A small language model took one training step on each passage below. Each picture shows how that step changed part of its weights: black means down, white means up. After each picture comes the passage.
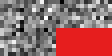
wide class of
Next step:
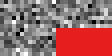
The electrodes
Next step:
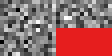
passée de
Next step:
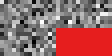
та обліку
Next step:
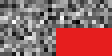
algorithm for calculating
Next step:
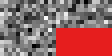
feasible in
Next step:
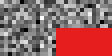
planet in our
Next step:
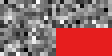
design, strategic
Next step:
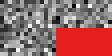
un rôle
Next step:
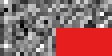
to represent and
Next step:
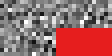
shuning uchun ham
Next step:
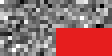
from stationary mode functions
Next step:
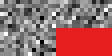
with X-ray
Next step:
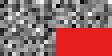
entretenimento e
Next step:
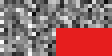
rates deduced
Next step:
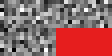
enfrentar las
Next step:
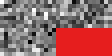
the sectoral
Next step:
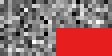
due to a lack
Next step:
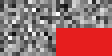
qo'llash orqali
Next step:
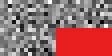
Qarshi davlat
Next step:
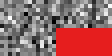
occurring in
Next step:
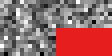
This symmetry can be
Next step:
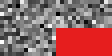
new scalar field,
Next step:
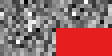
be able to be
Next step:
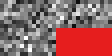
by the quality of
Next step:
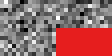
similar to that used
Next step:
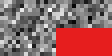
with the expected
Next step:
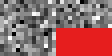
solutions, but no
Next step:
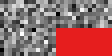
while location number 4
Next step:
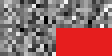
as computed with the
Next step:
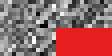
the first time,
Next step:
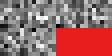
we get one final
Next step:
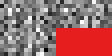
yangiliklar haqida
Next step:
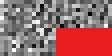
states belonging
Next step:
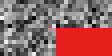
set the resonance
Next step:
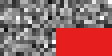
rotation sample cannot account
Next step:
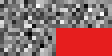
va tadqiq qilish
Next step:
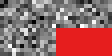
is performed offline
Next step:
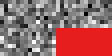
dado pessoal
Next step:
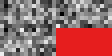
implementación del
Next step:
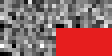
it can be
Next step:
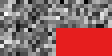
the magnitude of
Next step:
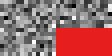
effective two-band
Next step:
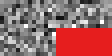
physical systems (or
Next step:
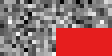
a scheme,
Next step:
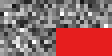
for this channel
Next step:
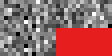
eğitim olanlar
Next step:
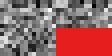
Note that the
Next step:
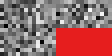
va resurslardan
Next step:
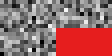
fraction of normal cells
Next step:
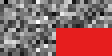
the development of
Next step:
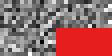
QCD and high
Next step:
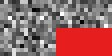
this is just equivalent
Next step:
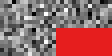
given near horizon background
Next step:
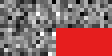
two other vertices
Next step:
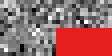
eng kata
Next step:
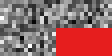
denotes the standard deviation
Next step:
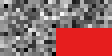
the Moderating
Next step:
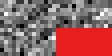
the control loop even
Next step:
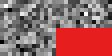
split in half,
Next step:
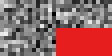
result of cold
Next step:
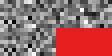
turbulence level
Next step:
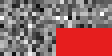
has a width of
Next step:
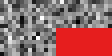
we will touch
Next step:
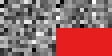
и условията
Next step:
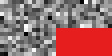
complicated expression
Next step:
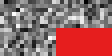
projection values on
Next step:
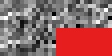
half of the
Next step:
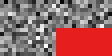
yields more accurate and
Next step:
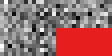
ulardan oshib
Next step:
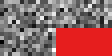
as práticas de
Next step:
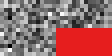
the BBS
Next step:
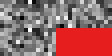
can be seen in
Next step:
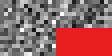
the energy density
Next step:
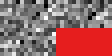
attacker independently
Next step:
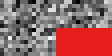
small, the
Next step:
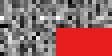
we can compute the
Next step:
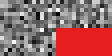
masses included in this
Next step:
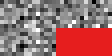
\quad For
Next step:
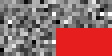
y XX.
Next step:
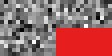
value of students by
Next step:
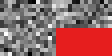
of the director
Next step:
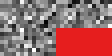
higher time derivatives
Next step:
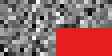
darajada ortib
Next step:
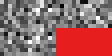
such privilege
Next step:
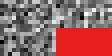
de embalagem
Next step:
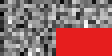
a clock
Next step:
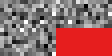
bilib olishga
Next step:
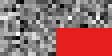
officers of
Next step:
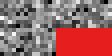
atividade teve
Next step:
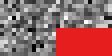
learning using the training
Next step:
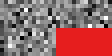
pokligi va
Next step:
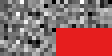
momentum power law term
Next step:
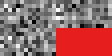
gluino contributions
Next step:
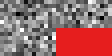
salohiyati yuqori
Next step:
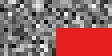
atau substansi
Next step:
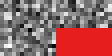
visibility and its
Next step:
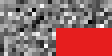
similarity* and
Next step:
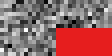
of the DMI
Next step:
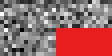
particularly important to
